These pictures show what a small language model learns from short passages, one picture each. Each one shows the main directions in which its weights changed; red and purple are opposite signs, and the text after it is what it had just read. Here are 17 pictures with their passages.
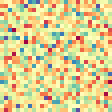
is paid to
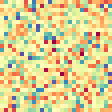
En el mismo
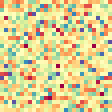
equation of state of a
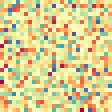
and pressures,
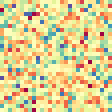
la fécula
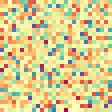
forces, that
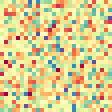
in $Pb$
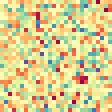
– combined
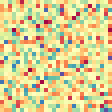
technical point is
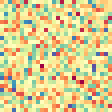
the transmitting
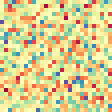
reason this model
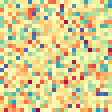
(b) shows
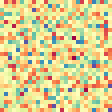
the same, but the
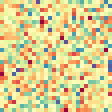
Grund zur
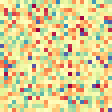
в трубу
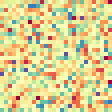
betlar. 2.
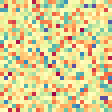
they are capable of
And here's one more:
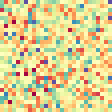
oficial de
